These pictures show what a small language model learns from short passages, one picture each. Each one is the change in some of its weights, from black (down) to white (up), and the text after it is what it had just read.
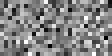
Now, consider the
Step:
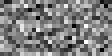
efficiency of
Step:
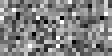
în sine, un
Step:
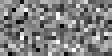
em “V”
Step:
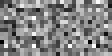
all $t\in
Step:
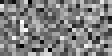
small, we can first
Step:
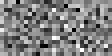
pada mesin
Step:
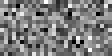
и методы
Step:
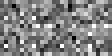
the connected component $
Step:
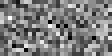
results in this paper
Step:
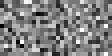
be a proper subgraph
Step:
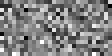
best convergence possible
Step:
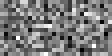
set of parameters. The
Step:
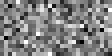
$\Hil$. The
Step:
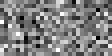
olib tuxum
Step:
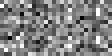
não só pela
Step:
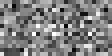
this case (see
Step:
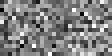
a bounded continuum of
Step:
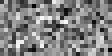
como a sociedade
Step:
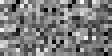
Buning uchun
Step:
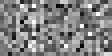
regression and
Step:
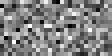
such that $\langle
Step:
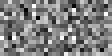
analysis of LR
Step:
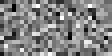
order $2$ and
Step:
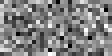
article examines the
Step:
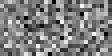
\ll \Delta.
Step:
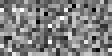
major segment
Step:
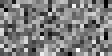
do not rely on
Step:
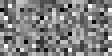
an orthonormal
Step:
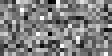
(ii) if proved
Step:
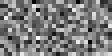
a inserção de
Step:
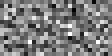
d\eta +
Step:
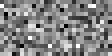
\medskip Now we
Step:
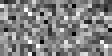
ток. При
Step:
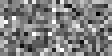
Gaudin model
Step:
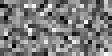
article explores
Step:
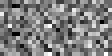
quotient of the
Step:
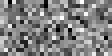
is the inner model
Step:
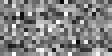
model wymiany
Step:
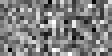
Gazeta va
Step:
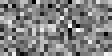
different from the optimization
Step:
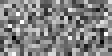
7) Gagal
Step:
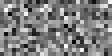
ham katta
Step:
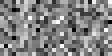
estas especies,
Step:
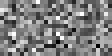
chet ellik
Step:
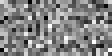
Irina O.
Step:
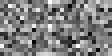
aunque sí
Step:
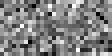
We then still
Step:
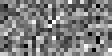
de dentes,
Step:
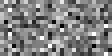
system's working
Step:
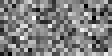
generic smooth path in
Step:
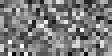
estudio de
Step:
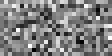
our model, by
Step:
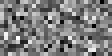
arguments of
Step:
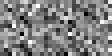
norm is induced by
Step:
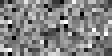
manner as the above
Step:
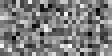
para terrenos
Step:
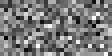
The maximum number of
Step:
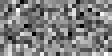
the e-values
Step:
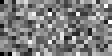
in the sense of the
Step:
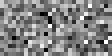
pain. Acad
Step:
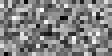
em degrau na
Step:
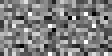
c$ with $l
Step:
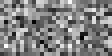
and then factorizing
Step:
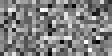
структуру и
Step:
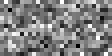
dynamical system by
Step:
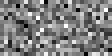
citations within
